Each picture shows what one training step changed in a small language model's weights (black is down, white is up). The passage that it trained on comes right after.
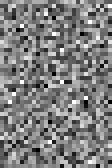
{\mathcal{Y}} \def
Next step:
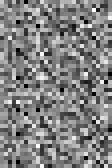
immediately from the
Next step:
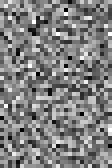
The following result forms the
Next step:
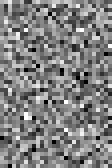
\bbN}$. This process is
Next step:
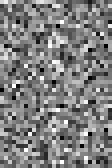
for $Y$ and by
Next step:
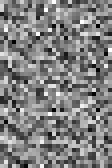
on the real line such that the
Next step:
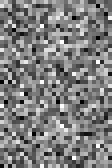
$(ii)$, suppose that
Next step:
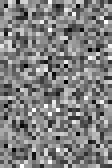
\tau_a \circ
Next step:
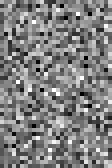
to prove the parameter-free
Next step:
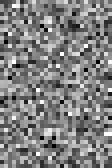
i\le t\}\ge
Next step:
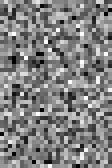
(V \cap X)$ is
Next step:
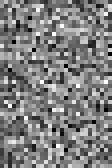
that $\W$ permutes
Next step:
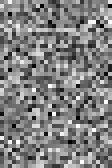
other references. We prove
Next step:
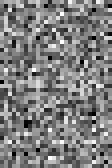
in applications (for
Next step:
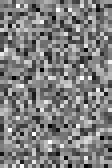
be a small enough positive constant
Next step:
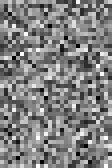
that the lower bound in
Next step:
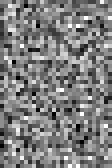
then need to break the
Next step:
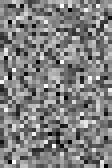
connect the Monster
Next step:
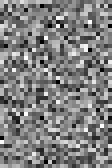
such that: $$ 2)
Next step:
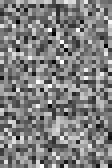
region, there exists a
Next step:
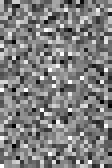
Riemannian manifold of
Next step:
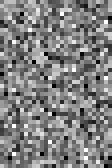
possible initial ideals of
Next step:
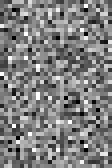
Galois analog of the
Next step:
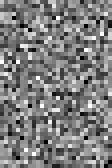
larger steps,
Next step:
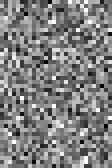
where the local rings are
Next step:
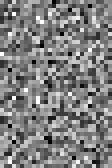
between two faces of the
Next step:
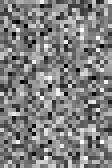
we do not consider in this work
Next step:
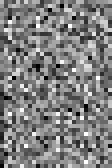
the standard symplectic
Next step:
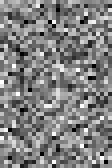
policy online, we
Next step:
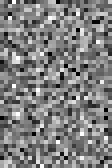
that he plays an edge
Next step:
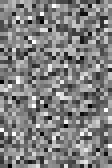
Randers space forms}
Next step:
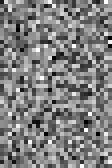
Now the standard method of
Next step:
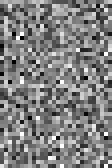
is connected then for a
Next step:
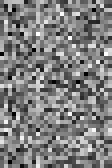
in the following step, and
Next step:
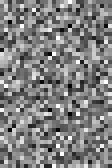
a Z-matrix. By
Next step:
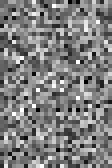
of the determinant bundle over
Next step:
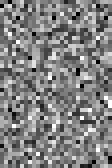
We only prove the result for
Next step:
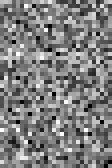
and $F(V)$ for
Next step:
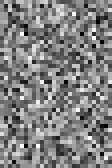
order to improve the
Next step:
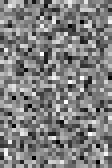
linear operators on associative
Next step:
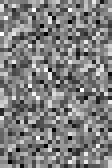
\le r \leq s
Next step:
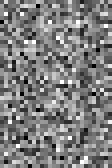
in many imaging
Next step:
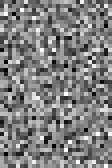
intersection of segments
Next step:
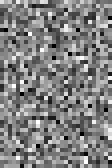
data $\mathbf{H}_{\rho
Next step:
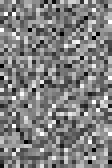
method of concealing
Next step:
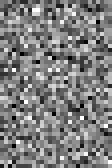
whole new families of
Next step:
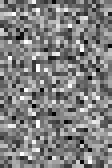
Barbalat's Lemma
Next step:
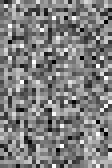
necessarily a
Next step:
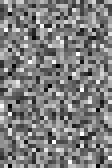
an unstable map.
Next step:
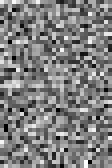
decomposition of $g$
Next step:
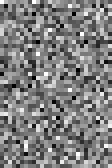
\rangle$ be an element of
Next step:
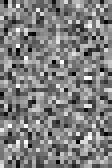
disorder* regime
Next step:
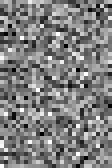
method is given below, which
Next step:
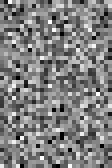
implies the congruences
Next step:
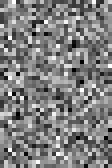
O}_v$ the ring
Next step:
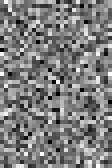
the second-order model
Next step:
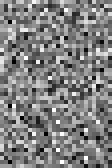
In (\ref{varphi}),
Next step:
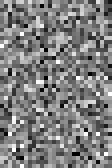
to understanding it
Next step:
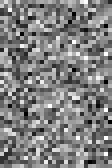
high degree, these plots
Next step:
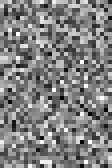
1$, \begin{eqnarray}
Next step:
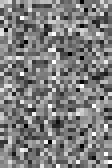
parameterize pairs $(M,
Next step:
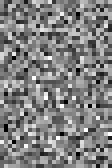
there is $g \in
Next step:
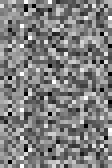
{{\left| {\nabla
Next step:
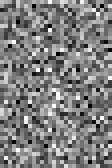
from $a_s$ or
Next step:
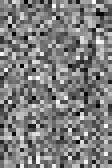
not require a normalizing
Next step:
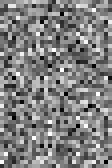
idea is to show that there
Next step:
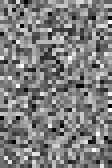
Let $\cP$ be a
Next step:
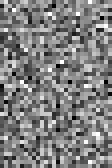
particular class of black-box
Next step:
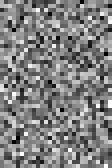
the following two lemmas.
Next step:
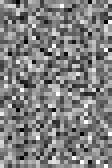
solution for the direction variables
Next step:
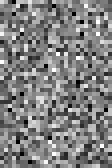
sum $$q = q_a
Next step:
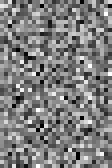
we use the following notations.
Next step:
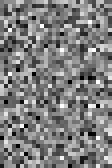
it suggests that the
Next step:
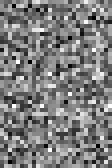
is strict, then since
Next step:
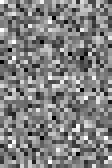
\end{align*} is a
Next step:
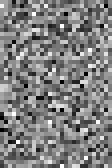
even.}\] Hence the
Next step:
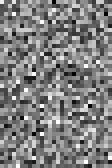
closure of the set of
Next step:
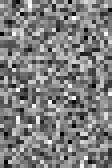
of Banach norm on
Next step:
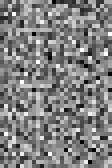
lower estimates of the
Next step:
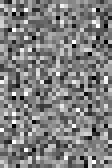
contains a word with
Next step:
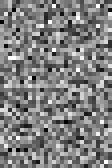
are obtained by collapsing
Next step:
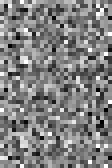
\overline{\beta} \rightarrow
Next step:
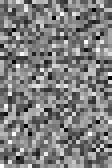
in $\C$. Moreover,
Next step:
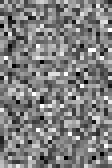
(7) reduces to
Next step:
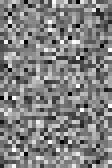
meet the requirement of
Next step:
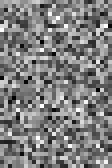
degree by $pi$, and for
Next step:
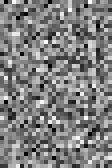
Some years
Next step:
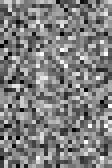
the specific distinct
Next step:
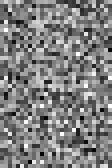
at the boundary $S$ and
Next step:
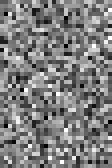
disjoint from $S$ is
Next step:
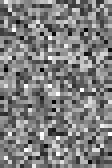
the matrix $C$ can be
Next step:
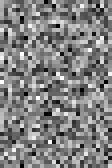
\overline{k} =
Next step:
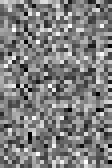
$\omega_0$ with
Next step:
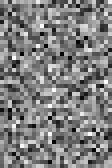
minimum size of such
